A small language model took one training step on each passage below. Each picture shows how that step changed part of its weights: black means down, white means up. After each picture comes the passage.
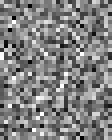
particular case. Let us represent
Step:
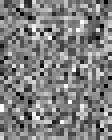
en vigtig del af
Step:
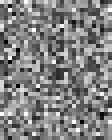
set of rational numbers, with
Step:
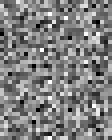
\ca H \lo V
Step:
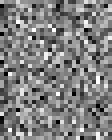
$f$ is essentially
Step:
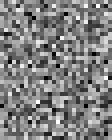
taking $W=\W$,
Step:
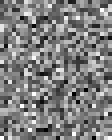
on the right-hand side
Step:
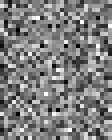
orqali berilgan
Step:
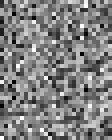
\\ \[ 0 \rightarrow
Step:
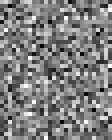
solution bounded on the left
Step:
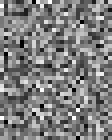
la formación profesional.
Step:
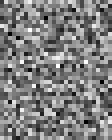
for each fixed $j$.
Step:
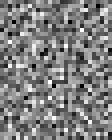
(\widetilde \fM
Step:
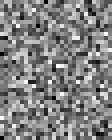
is Pappian
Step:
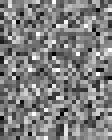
players. Key
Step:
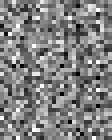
- минерал
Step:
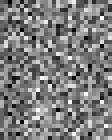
Saida Ilkhomovna
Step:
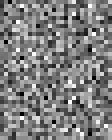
de Humira en
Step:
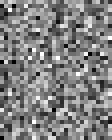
groups of birational and
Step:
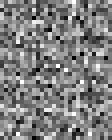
y la empresa debe
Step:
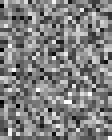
harmonic enters when calculating
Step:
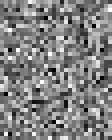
Grade of the Stable
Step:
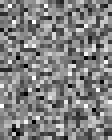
J)$$ since they are independent
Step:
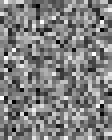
mostraron un
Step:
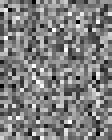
Col. Lomas del
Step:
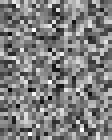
is a $k$-round
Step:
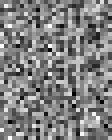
scenario S2a
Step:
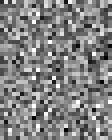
In the complex case this means
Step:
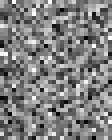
tasks where each task
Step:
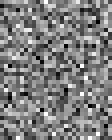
all derivatives exist, so that
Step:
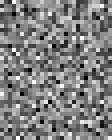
para a *inscrição
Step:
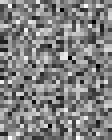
Here we observe that (up
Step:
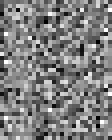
superconic curves are in
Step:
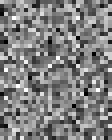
first and last edge is in
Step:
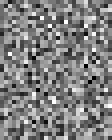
Business and
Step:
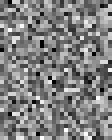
and also the manifold satisfies the
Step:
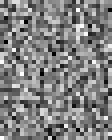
More specifically, the
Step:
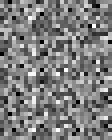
trained using traditional
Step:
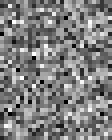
peroxine waste.
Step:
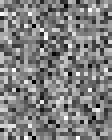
freedom ##
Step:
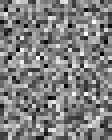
\ll 1$. Under
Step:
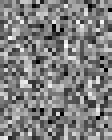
is surjective. Let
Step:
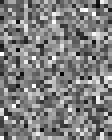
pelos operadores do
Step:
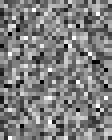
gatunki jest
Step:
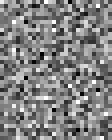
process. In the case of
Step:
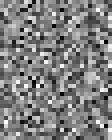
their respective writing.
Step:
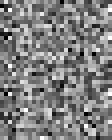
of $G$ is the
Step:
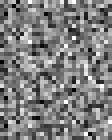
central point in the study of
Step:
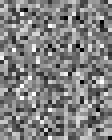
sexo como de uma
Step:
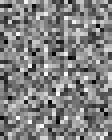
graphs, where $u
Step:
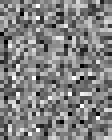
Особливо у
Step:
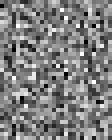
Efectos adversos
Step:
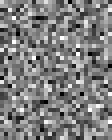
case of the adaptation of
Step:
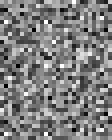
une orbite double. Le
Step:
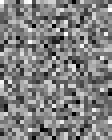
language of global reach.
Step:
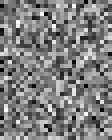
se policiarem para
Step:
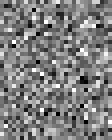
та кущів
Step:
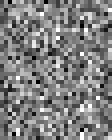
что $x_i =
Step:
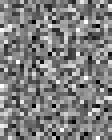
etsa, unda
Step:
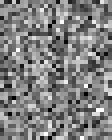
bilishning umumiy
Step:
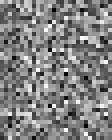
by a positive constant is equivalent
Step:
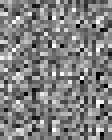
metales esenciales,
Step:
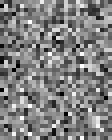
a participação de
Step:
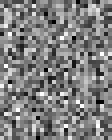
Geografía, Universidad de
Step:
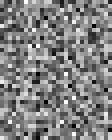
Observe that the condition of
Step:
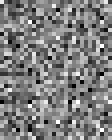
de escolaridade é
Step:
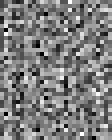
Sovietice Socialiste
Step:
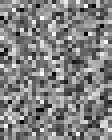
\wedge n_2.
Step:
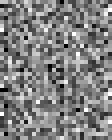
subspace of $X$ we
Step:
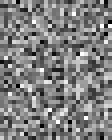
$C$ depending only on
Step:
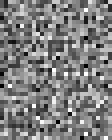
avons retiré les
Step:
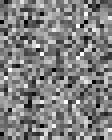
френски преди
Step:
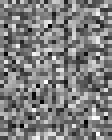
mantiqiy elementlar
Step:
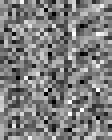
iqtisodiyotni rivojlantirishda
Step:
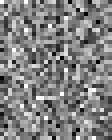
setting. The noise $\nabla
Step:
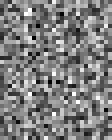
visit to Bates
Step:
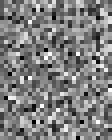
a pedagógusok
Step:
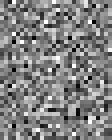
просто мысли
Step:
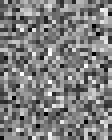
in the supplemental
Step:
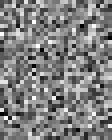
schemes for Re = 200
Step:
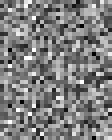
the MINRES method
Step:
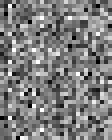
Dirección General
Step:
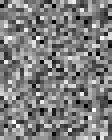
tourism network.
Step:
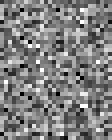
ва ўтказиш
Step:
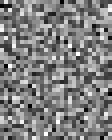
of $X$ they define
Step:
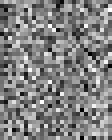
$T$ is an isomorphism
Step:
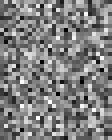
are an additive
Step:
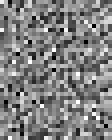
sP} and then we
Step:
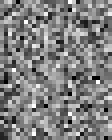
відомо, що
